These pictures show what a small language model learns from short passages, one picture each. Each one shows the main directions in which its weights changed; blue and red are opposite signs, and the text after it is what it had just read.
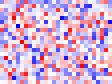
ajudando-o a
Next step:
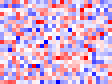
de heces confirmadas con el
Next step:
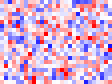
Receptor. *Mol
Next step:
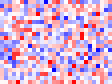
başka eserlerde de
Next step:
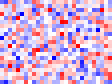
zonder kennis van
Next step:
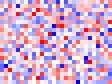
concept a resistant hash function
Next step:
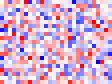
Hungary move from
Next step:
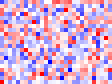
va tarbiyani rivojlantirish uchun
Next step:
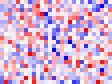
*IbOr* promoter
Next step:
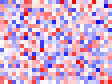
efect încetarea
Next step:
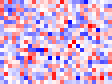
Daily Intake
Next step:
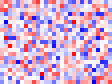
of public funds, national nodes
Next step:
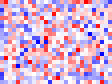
— Toshkent:
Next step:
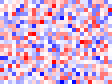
de competențe pedagogice
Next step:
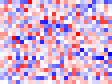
final manuscript; JS
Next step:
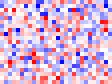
We prompted the LLM
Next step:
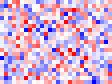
OBE system in its member
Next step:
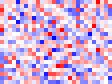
especially when it aims to
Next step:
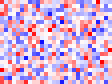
uygun bir yapıda
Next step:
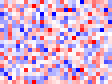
и стилистике
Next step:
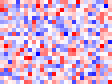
were presented in tables and
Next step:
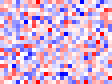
using glycerol without
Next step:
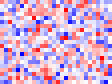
co-runners. The algorithm
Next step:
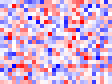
a phenomenological research design
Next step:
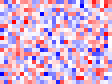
А.В. Сущность
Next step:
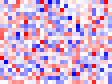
is a process simulating the
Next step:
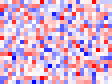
capacidad de tomar decisiones
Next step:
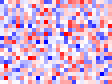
Betondecken und
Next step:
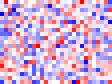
religious beliefs
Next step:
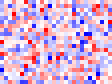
7. Bakhramov
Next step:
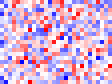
Ushbu she`r
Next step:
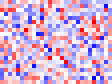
членов семьи,
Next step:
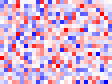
is the comparison of two
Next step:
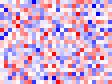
soft tissue grafting
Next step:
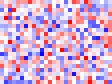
Hospital Vargas, el
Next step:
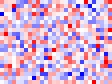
m}^2$ gacha va
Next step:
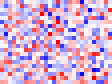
sisal com esterco de
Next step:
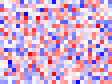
xato qilmasliklari
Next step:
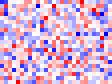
din alte țări.
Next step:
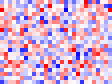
2025 report, key development directions include
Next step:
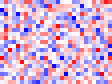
або, коротше
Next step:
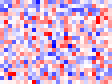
of Europe. Finally, as the
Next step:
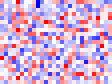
As the voltage gain of
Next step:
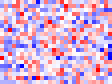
the action taken by the
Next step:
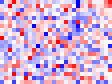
случаи рецидива
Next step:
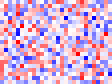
couple the nodes into a
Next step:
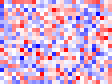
VERIT, F.F.;
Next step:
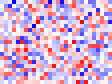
novice voters, especially
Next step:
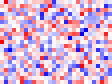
romana no local, por um
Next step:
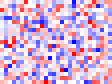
circumstances. Research
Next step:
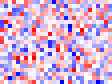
qilishga yordam beradi.
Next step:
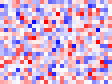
aggregate [13,
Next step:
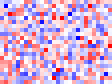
sexual relations with local males
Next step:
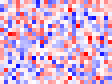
after each Supplementary
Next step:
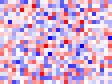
anumită de peroxid
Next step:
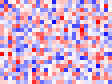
item for Yatri, they
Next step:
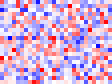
development methods implemented by organizations are
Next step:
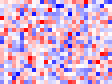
legno, essenze
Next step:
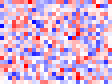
Khakim, M.
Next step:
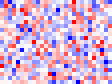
when rest of the world was
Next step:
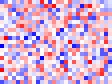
de terceira pessoa
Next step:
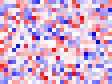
as described in work [24].
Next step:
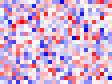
ecosystem functioning provides to human
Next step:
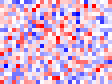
Sociālo un
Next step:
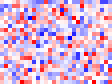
in their studies for comparison analysis.
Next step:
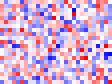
предисл. и
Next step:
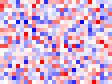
for data collection. The data
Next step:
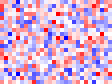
amount of 1.5 g of
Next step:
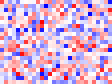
no Items on this topic,
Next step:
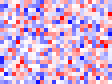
motivated to complete the
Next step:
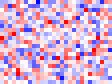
the results of the research conducted, the
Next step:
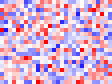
dan pembahasan yang
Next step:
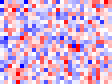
стратегій подолання
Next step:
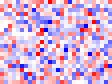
that would promote mental health and
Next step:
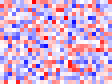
leading to overall performance improvement
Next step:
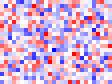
an additional “none”
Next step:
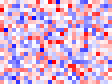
which aims to improve community
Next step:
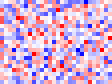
Ed. Dianiel
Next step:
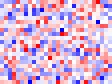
my colleagues
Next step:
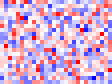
олим эди. У
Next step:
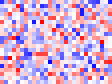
los principales representantes se
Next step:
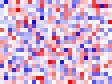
has been substantially
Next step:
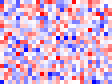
article offers analysis of the transformation
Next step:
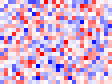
PCs through a mechanism
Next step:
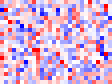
Maria Celina Bodin
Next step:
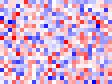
\quad 10Dq =
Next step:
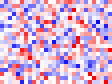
a que las personas que integran
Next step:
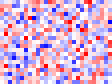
in facilitating this work.
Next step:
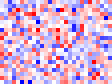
efforts towards reversing
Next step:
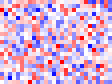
as Crohn's
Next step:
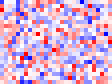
understand the formats in our
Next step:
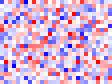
va boshqalar)ni
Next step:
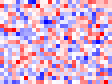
The protein database
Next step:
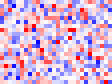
as a salient moderating
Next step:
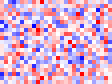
qayta tiklanadigan
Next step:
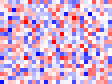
y femicidio. En
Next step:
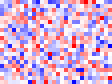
and better organize their study time.
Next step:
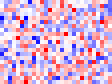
kiedy jest z
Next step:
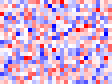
as well as the motor has
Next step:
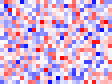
the corresponding amines and
